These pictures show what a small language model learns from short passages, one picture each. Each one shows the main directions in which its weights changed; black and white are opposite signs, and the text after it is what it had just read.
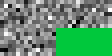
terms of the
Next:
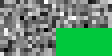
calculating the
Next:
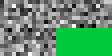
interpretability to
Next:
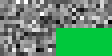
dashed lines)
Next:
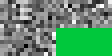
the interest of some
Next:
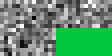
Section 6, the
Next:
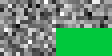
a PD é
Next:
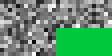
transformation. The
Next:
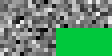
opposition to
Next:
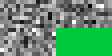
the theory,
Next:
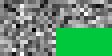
development of machine
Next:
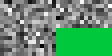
for Theoretical
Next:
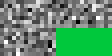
the pressure is
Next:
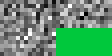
a PZT
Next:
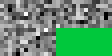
the capture of
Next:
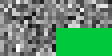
— она
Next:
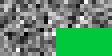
of decreasing.
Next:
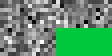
data. In this
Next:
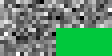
radius of the
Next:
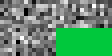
it reacts
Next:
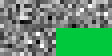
the choice of
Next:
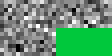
в их дом
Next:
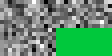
present. This can
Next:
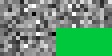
el cual se
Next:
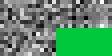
over the relevant
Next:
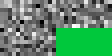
it at the
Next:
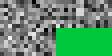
a strong predictor
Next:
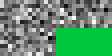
that the results were
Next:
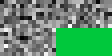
of an increase in
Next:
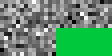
aktivlar va
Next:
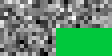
for both images.
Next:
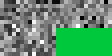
loss. Our
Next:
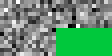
interests are:
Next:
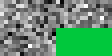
issues based on
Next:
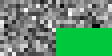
acid solution of
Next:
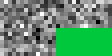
5 hours
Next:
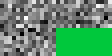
of elements X
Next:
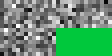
conversation memory
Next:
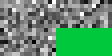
We can see that
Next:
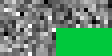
curve is
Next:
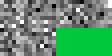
needed to better
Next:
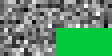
values for each
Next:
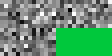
a prototype
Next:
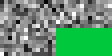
strongly bound.
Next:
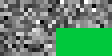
model is proposed that
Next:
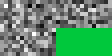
tuned to
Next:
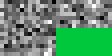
% Europeans,
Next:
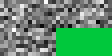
for things that
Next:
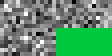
rate increases with
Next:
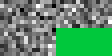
ratio concept do
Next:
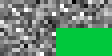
number $i$
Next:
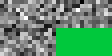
resistance of the
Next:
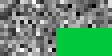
Sensor 1
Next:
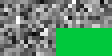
a tape
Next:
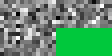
fixed reference
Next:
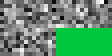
by a dark
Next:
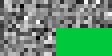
of findings
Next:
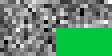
et al.
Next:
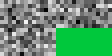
for quark
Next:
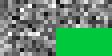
will be noted
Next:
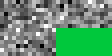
large, with
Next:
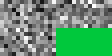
context, it is
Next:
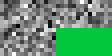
local level as a
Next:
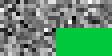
mobility there
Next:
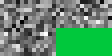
bir qator
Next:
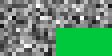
different ages /
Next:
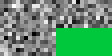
1 dona
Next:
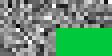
de Força
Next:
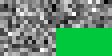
services that
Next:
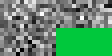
de colinas
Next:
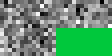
in a realistic
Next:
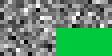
objectives related
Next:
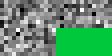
guidance in
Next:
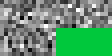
From combining
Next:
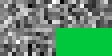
30 rats have
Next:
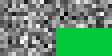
данными в
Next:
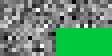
is quite clear
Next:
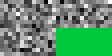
the monomial
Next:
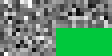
what appears to
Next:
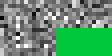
signals were
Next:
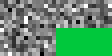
and Latin
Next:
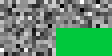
The samples were
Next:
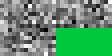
item can be
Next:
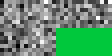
in initiating
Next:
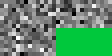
"use of a
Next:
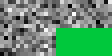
Malin 1 and
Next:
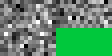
be found in
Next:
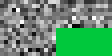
source attribution
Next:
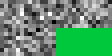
are an improvement
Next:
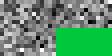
education that is more
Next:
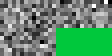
yil 1
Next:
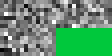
and external
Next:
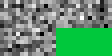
replicability and
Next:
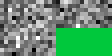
for this work is
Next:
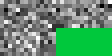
la mesure
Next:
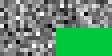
features like the
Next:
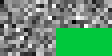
chemical test
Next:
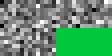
referred that from
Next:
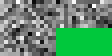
was performed with
